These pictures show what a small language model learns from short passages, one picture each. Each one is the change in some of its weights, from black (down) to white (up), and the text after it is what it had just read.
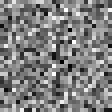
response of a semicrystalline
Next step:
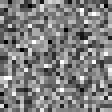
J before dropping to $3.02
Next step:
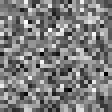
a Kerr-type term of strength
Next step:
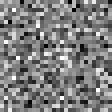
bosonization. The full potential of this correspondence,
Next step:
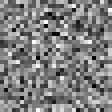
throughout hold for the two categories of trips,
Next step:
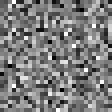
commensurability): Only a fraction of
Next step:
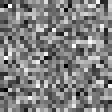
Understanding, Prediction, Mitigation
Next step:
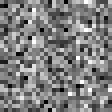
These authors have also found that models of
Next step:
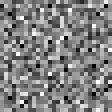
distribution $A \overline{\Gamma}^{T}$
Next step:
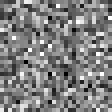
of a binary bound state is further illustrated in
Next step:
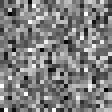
puzzle. The formation of
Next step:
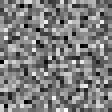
useful to express the $f$ functions
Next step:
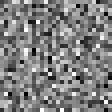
public-key encryption $E$,
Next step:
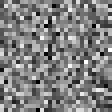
and all the SPARC data in
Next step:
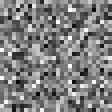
freedom, it also involves accounting for the
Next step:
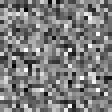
(Fig.~3) is compatible with the
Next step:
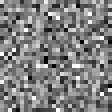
while the ``speed'' cut-off
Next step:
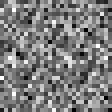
polarization effects, however, and these are not contained
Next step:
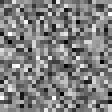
Type-X$^\prime$ when it
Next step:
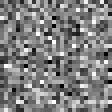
momentum $f=9/2$ ten magnetic
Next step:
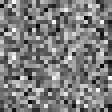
kosmotropes and the
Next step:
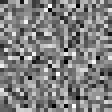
you look at a software use-context as
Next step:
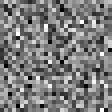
trade-off is, of course, the increased
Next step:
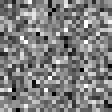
The amplitude of the multisines is chosen flat
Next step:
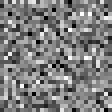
tree-level processes. The total imaginary part of
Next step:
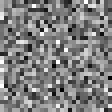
quasiparticles. For a fully polarized system,
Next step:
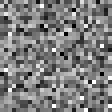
oscillations than those with regularly spaced defects
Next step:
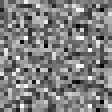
to overcome the expected slowing down behavior due
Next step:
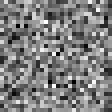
and NGT reduces to GR for photon
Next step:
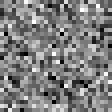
the cases Bob gets only 1 bit, but
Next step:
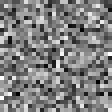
$r$ will only be able to couple starting
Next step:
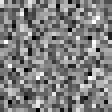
decrypted by a semi-functional
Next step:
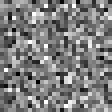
is currently ongoing. Installation will
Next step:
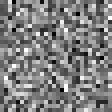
particle background flux measured from the events detected outside the
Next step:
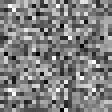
\\ &in the i-th bin of
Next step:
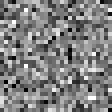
in light scattering.\\ \subsection{Structure after
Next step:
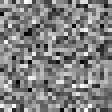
explained all the features seen in the observations. We
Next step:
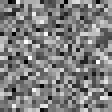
superposition of macroscopically distinct states.
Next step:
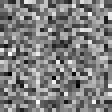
of backflow, on the other hand, produces
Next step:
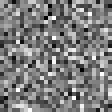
inside data packet, ensemble temporary
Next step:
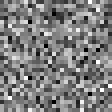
and AR or flow-based models. We
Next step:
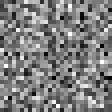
at the interface, which would be introduced in experimental
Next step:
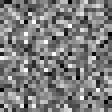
expression (\ref{ope}). Recall that there
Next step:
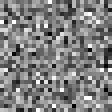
Gilbert damping constant, $P$ the
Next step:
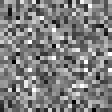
connections are usually introduced by the traditional optimization techniques
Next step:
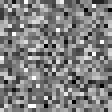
a small anisotropy that fully breaks the spin rotational
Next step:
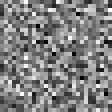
the best value for a correct selection/rejection
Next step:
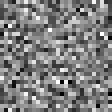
in the propeller regime, it is
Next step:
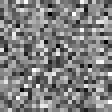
sufficiently powerful to cater for the equivalence
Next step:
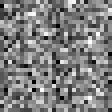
Lithography* The few layer
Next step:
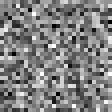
relaxation rate can be tuned to achieve desired steady
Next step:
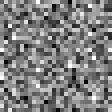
particle system, while the associated quantities evolve under
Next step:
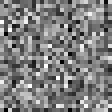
MNIST dataset as the library set,
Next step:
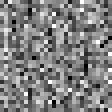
the definition \eqref{eq13} in which
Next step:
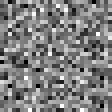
for circle fit results. Interestingly,
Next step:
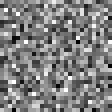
differential equation (PDE) in $n$
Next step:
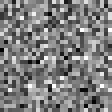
accuracy of the decision tree rules established. The testing
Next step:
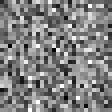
evidences, the orbital degrees of freedom are
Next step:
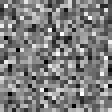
the $W$ mass and $v$ is
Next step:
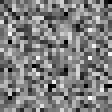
scale, which are usually of order a TeV,
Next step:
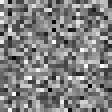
\times Z \setminus e$ forms a
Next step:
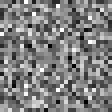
a modification with an error of order
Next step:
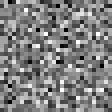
total density of states. The inset in
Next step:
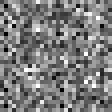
may require comprehensive scientific, technological,
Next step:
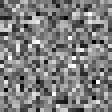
(*) are placed next to the keywords
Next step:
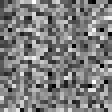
of such systems to account for short--period
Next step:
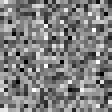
probe much smaller WIMP cross sections than less
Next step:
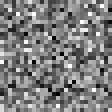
rotation speed at the solar circle compared to the field
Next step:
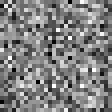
the backbone of 5G and beyond
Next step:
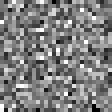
in bilayers} In the past ten
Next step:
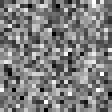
rad, and over other optical sensors lies in
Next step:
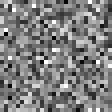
and GUT scales. To do this we
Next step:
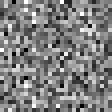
the coefficients of the harmonics,
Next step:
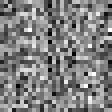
In cases with an entry for the
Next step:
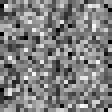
fill, the total OD density is over
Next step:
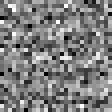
r^2, \end{equation} where
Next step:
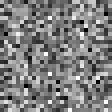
Science, University of New Mexico,
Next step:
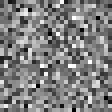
moment we have taken the LEP values for the
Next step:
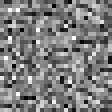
as well as all other universal multiplicative
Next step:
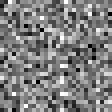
observe two different types of Mach cones.
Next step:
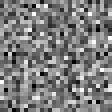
length -- the amount of local particle alignment
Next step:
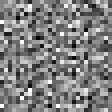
\end{lemma} \begin{theorem}
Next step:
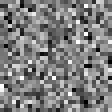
but still needs to be scaled by a
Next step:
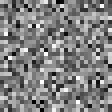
decreases while $\Fstar$ keeps constant once
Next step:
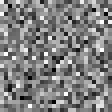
if $\bX$ and $\bY$
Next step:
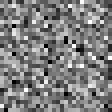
a CNN denoted, $g$, such that
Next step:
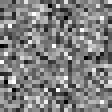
the atomic magnetometer is on the order of 1
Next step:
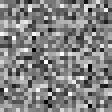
\begin{center} \includegraphics{}
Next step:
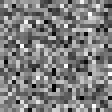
the form of a fixed, randomly generated background spin
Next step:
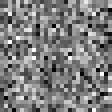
key features of the neural mechanisms that govern movement and
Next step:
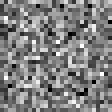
due to the SUs' failure of
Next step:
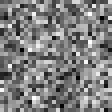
and reliable sensing method for measuring the surface stress parameters
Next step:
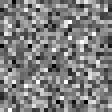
the defect as interactions, with respective couplings
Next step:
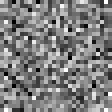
obtained straight from the unlabeled data is used
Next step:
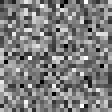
at the zone boundary because of an additional trivial modulation
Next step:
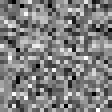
The invariant mass of the two additional charged particles
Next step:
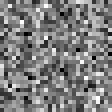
applications of this approach are expected to understand and to
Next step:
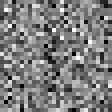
three special regularization methods for treating one or
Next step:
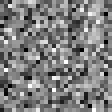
obtain all of these features simultaneously? All of this
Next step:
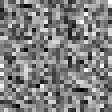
to tracking efficiencies is assigned as
